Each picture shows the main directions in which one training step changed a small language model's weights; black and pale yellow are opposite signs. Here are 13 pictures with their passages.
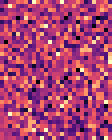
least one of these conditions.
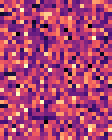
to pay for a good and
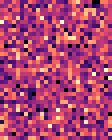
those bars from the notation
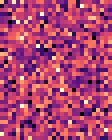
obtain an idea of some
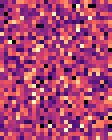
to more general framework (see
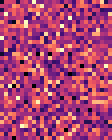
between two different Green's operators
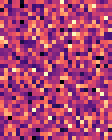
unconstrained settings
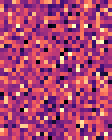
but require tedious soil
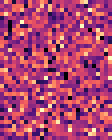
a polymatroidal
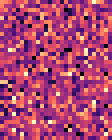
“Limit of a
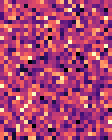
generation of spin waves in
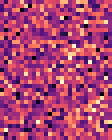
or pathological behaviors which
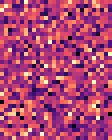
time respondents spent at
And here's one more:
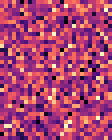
\forall t. \]
